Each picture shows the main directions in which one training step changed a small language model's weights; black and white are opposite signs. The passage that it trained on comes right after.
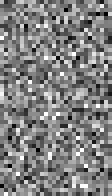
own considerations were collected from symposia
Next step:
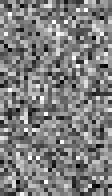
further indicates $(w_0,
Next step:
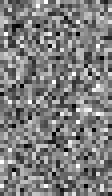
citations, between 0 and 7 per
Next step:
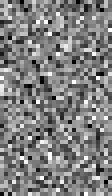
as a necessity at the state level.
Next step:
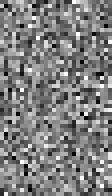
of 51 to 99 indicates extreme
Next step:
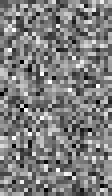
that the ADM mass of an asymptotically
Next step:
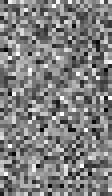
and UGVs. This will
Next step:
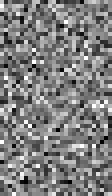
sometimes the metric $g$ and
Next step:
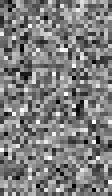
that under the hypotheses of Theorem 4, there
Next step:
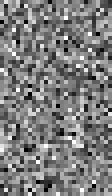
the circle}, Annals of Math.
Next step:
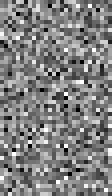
the developed world, onset of new cases
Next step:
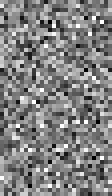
the form of interest, dividends,
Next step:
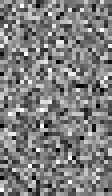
to positioning of nodes in the interior and
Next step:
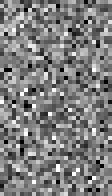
bir şekilde
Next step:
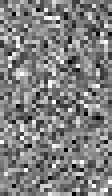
The effect of varying ionic strength
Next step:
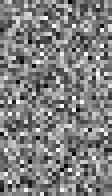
and {\it pseudoreal}
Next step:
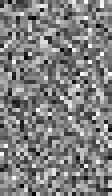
card utilization. The first task helps
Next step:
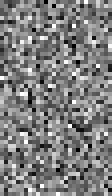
of stealing and selling oil
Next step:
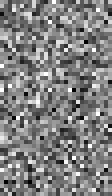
the system of root functions of the operator
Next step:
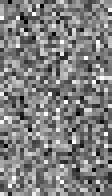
act of utterance or producing
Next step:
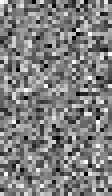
constant elasticity of substitution
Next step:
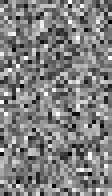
pre-isocone. If
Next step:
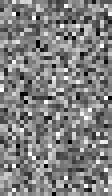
body, the complexity of the interaction, which
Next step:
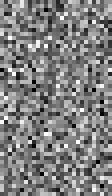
client makes a decision to purchase
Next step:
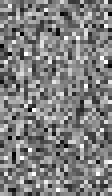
distance are 2.09 K.M.
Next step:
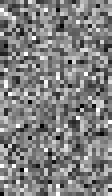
\nonumber \end{equation} for some
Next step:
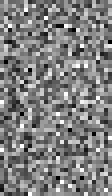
alpha$ *) (* first term in
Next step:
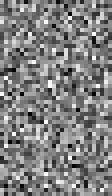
To establish the reverse inclusion, let
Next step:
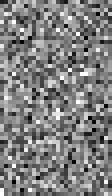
finite almost surely. Let
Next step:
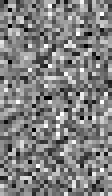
methodology.^[4] α
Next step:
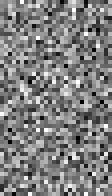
by day, in terms of cost, time
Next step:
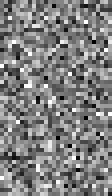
is in the construction of a differential
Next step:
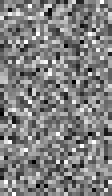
be able to cope with the various
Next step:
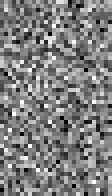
the intestinal lumen for first
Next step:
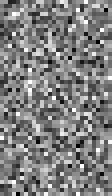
is a Bildungsroman
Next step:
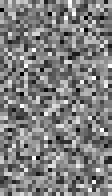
time, blood loss, visual analogue scale
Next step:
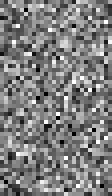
P., Matyshak G.,
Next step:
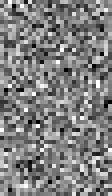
follows if% \begin{equation}
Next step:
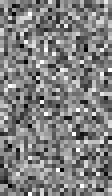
consist of, crates, etc.
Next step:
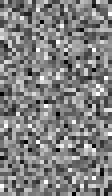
the economic systems of strategic planning of the company
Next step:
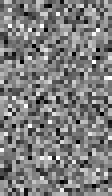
systems analysis to the wider community of European
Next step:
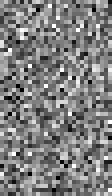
2.5 % \putrule from 0
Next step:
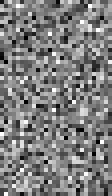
extend $\d'$ to $\Gamma$ by
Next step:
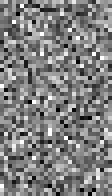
harm-response processes should align to
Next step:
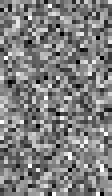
of Table 2 with inlet and outlet
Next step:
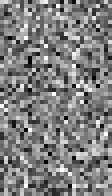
\ssk \textbf{a)
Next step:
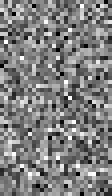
between the five percent (5%) lines,
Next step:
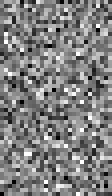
v + \iG \bigl(
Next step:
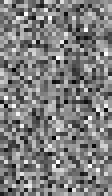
TDP-43 C-terminal
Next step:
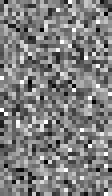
act in 1918.⁹ In Europe after
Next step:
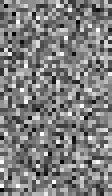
continuous, and $\sigma\in
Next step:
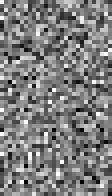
vanishing multiplicity $m$ over $\Gamma$.
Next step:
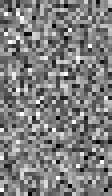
channels, located in cell
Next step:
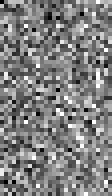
in terms of the availability of those characteristics and
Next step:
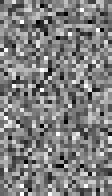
English because it is only the language that
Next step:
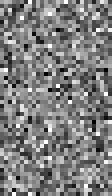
In this context, consider the case of a
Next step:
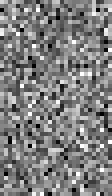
& Roland, 2001). Research on
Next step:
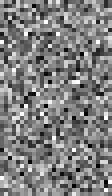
redevelopment of the site after it was
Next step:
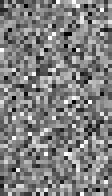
understand and trust automated fake
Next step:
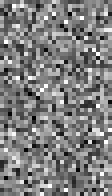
an elementary and exact idea of the present
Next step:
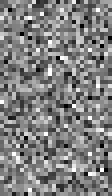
be an increase in Tobin's Q value
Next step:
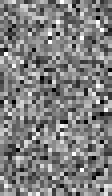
to date, keeps customer
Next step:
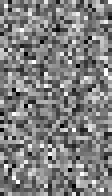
Controls over Investment- The management
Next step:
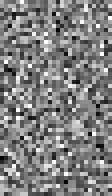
Phase A: Phase B:
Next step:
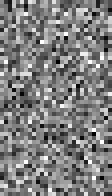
field $\F$, there are precisely
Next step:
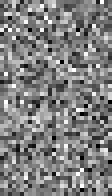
type theorem for primitively generated braided
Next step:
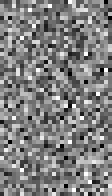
Nonlinear. Anal.}, 38
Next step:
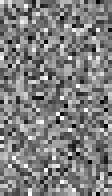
many roles in random matrix theory. The
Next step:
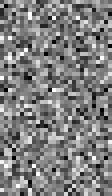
of $\mathcal{C}_n$.
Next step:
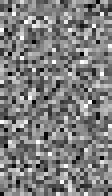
is minimizable. Then $H'$
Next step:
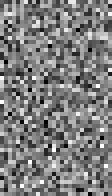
As $t\rightarrow\infty$
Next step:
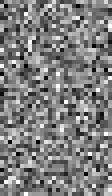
$D$ of any Eulerian
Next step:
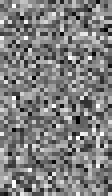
for West Bengal, eastern
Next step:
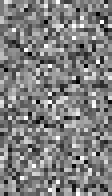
Sea, photosynthesis,
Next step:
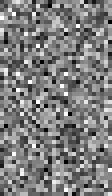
topics at the moment, namely, the
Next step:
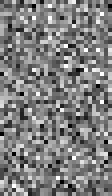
problem According to the algorithm described in section
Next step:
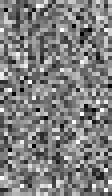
and longitude of 4.6214 and
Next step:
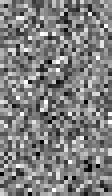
chosen through a multi-stage sampling method.
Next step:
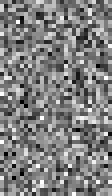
loss of generality that $p$ is the
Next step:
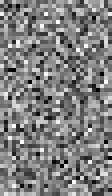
Mean Freq F.X5
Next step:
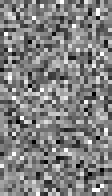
u\left( \xi \right)
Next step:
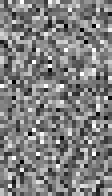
the meaning of terms vary accordingly.
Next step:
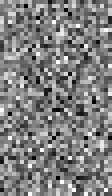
identified in image as 2,3,4
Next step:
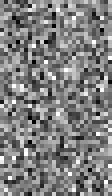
Hematological Indices & Hematological
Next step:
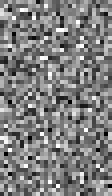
a). \end{equation} Since
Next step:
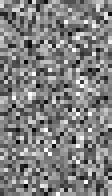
of the modern information environment for the effective implementation
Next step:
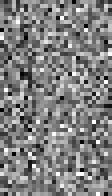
curve $C$ in $X$, there
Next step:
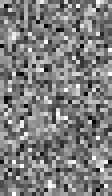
+ \sum_{i\not\in
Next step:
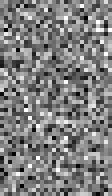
the educational micro space, facilitates
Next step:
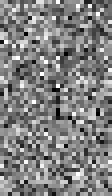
order to meet growing demand for animal
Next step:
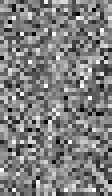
=0. \] By the inductive
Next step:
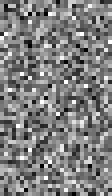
of K\"ahler-Einstein
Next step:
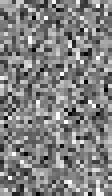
differences between the clamped and the
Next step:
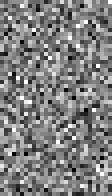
in an Adult Patient: A
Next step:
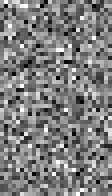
composition)¹¹ make them ideal for
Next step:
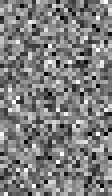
movement of this article as a documentary in
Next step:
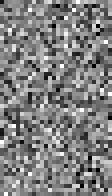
sequences can be generated by cyclically
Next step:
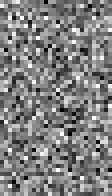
construct argumentative explanations. In
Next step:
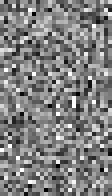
and asynchronous communication being
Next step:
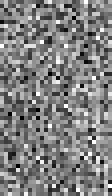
be limiting, blocking or
